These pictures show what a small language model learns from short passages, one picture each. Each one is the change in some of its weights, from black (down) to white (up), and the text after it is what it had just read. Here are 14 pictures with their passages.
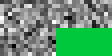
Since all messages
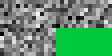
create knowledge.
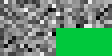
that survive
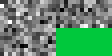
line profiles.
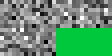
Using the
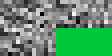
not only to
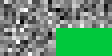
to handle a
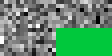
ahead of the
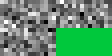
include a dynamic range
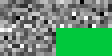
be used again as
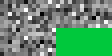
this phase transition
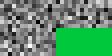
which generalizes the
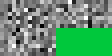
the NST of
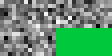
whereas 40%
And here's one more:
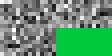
used the following
